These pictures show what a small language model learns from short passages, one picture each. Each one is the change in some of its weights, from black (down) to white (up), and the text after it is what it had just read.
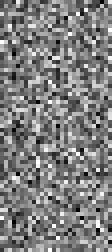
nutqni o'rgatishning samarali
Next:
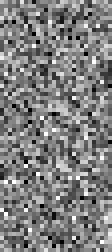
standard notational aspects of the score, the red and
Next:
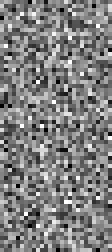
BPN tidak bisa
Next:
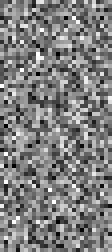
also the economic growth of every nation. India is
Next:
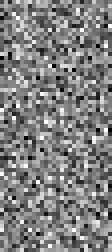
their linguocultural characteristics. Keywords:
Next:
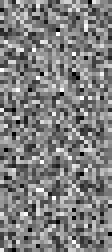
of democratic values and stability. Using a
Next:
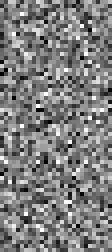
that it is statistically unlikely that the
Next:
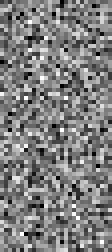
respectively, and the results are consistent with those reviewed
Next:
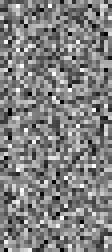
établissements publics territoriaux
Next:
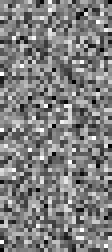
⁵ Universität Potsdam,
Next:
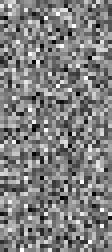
apresenta os resultados de uma atividade de
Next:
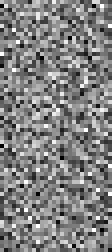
катта илмий - амалий
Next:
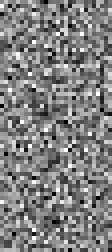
ortaya koymaktadır. Bu
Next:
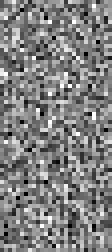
QGIS software, which has global base maps from
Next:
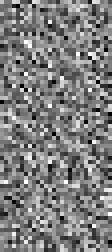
при этом может быть переработано
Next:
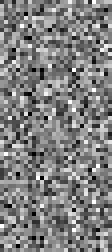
best result in terms of total cost minimization (reduced
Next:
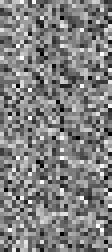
мисолида): Филол. фан.
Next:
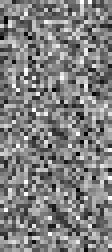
require the active involvement of both management and
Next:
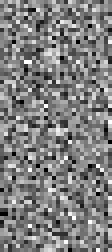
zamonaviy san'at muzeylari bilan
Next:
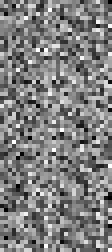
керакли қуритиш
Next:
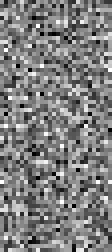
be even better than traditional composite fibres?
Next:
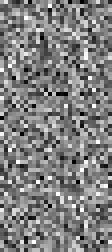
the model of Section 2. Section 4 presents extensions
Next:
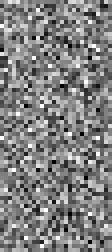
como prescrito no inciso II, do
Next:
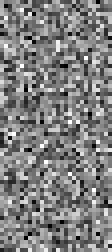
we receive exactly one resulting tree, when
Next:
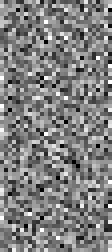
حالت مزمن
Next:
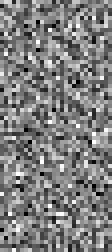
Furthermore, Styler and Hiebert [1999]
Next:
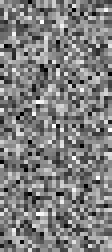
and adaptation, and report to the UN Framework
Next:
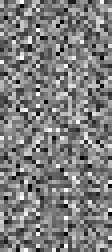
forma a melhorar o bem-estar social
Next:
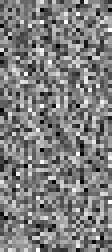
comparatively to the isolated implementation of modified
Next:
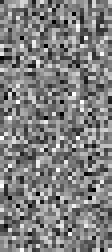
triangular fuzzy numbers: $\tilde{A}
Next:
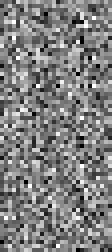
in the Introduction to this Special
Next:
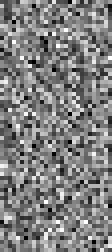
and biotechnological applications. The findings demonstrate that fundamental
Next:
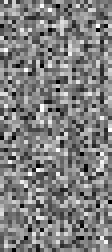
freedom. Since $n_\sigma$ depends on the
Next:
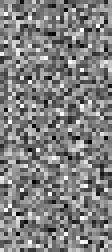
lei, além de sua preocupação com
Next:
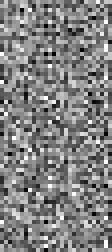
y u, pero, por lo menos hoy
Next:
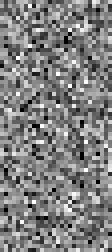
of laser-textured steel surfaces in
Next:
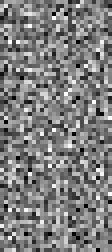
İqtisadi inkişafın indiki
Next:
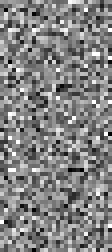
grano de maíz para su transformación en
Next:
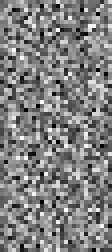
o'g'li Farg'ona
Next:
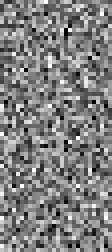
Tangibility aspects of Service quality No
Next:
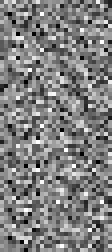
ўрнини, кетма кетлигини
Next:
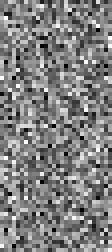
for SK and SKG at 254 nm and
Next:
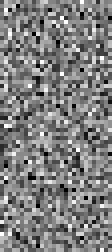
with disabilities attending college is uprising,
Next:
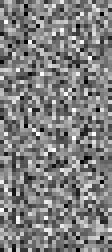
concave shape function is found that is fully determined by three
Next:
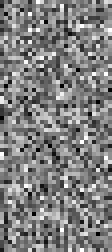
Volume I is an executive summary of our
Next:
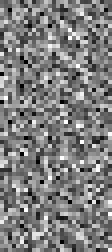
успех необходимо
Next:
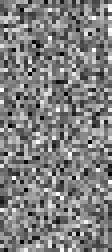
extracellular matrix proteins show mechanisms for tissue
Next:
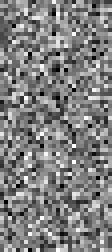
patients were overweight. Male patients were more
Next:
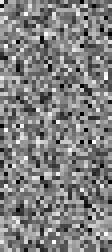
in Fig 4. Fig 4 Loss and Accuracy
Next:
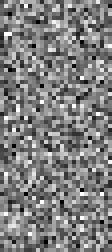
their HEI as “Fair”. -
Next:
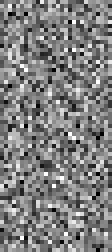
cura di), *L'illusione della
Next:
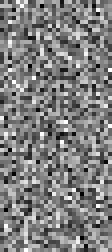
Hamiltonian. We also demonstrate the origin of the
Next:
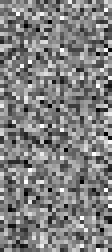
болаларни ҳам тарбиялаб
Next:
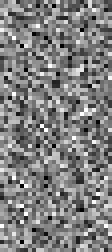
Как же мне не скучать по
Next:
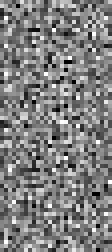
biri bu – yadrodir. Yadro
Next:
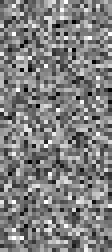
normative goal – sufficiency. All actors
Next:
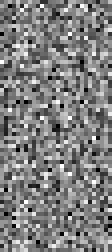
imkoniyatlari tahlil qilinadi.
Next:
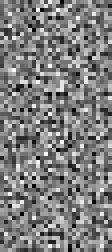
Moran's I reveals significant positive spatial
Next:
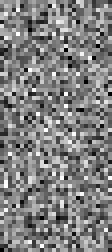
is “ready and willing and able” to
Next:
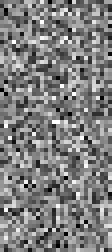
have antipodal points on their boundaries identified and
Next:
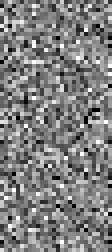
qarshi jinoyatlar 68 14-
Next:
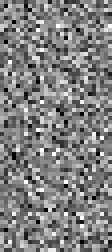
can be used in mixed structural systems, for example
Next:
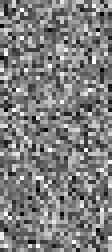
strong magnetic fields will increase $\mu_K$,
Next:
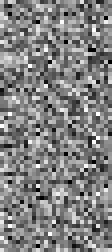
between SBBN and DBBN, or
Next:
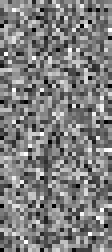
assertion that students of this generation want to
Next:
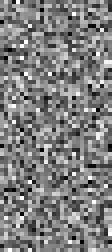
A 50-year-old male patient comes
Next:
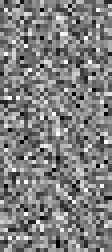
us more about the testing? Can you briefly explain
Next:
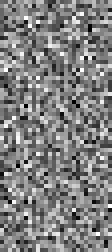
perspective on the role of indicators for monitoring agricultural
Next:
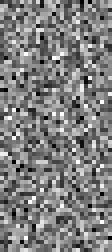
the current procedure is analysed: the unfair distribution
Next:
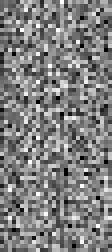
XALQARO TADQIQOT
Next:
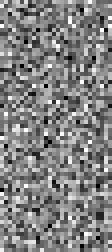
do peso, específica e individual, que nos
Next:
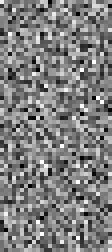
the carbon number, as follows: Fig. 8 Mapping
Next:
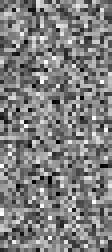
system. This should be reflected in regional systems of
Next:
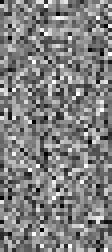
Audu University, Anyigba. The
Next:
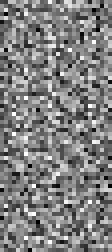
Нёбные и глоточная
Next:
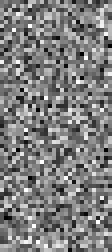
once seemed to define personalized exchanges
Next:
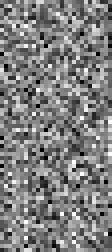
data and the filters at the bottom show the number of
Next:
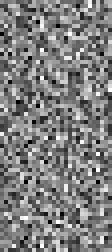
processes. } \end{figure} Also shown is the
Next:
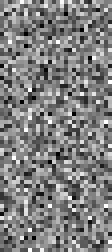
and obeying Neumann boundary conditions, the solutions
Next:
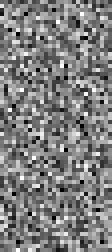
these couplers is 90 nm. This spectrum was taken after
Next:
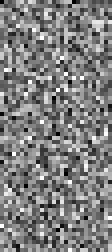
SCENT orchestration Protocol
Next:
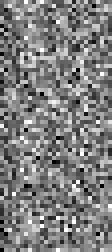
language to extract the tweets from the Twitter
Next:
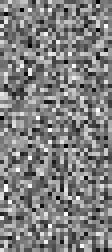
1$\,Myr timescale, there must be some
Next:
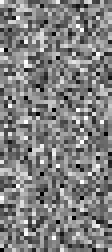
Чаплінський В.Р.
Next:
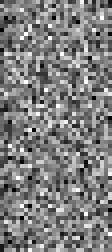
the patient for their anonymized information to be
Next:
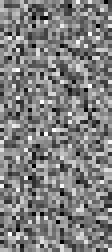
кукурудзи визначали за
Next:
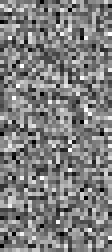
ashab, anlam bakımından
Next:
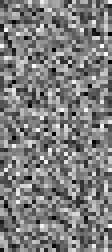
harmonics due to nonlinear load. The use of
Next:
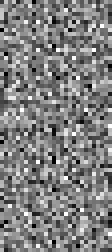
his popularity and his continuous victories in
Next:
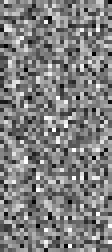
aylanish harakatlari ta'sirida shakllantirish
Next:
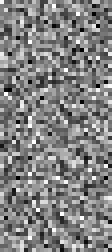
яқин, транскрипцияси
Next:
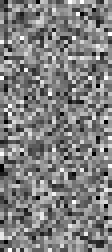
eliminación efectiva de contaminantes
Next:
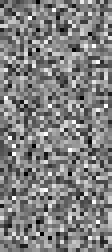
results show that ecosystem service delivery can be
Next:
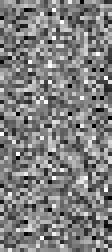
қонуний вакилига ёки
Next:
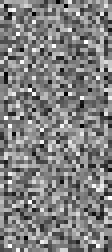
en particulier discuté comment la résistance
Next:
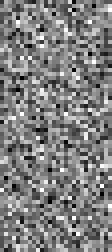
EAV measurement points of the meridians and
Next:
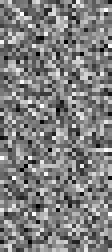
important and valuable asset that looks forward to
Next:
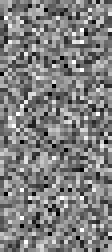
de esta capa debe ser con puntos y
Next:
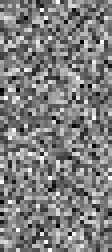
because the spin-degenerate lower bands with
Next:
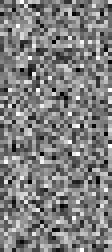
concentrations. These ecotoxic stressors are
